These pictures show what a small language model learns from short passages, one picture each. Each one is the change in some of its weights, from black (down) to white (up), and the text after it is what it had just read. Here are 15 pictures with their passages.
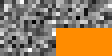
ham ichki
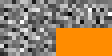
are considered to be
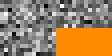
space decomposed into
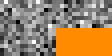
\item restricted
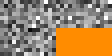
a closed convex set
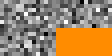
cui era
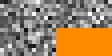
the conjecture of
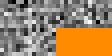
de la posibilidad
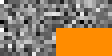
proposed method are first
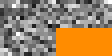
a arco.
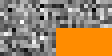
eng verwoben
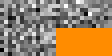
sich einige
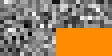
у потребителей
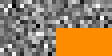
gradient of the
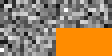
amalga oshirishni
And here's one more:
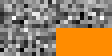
the) open mapping
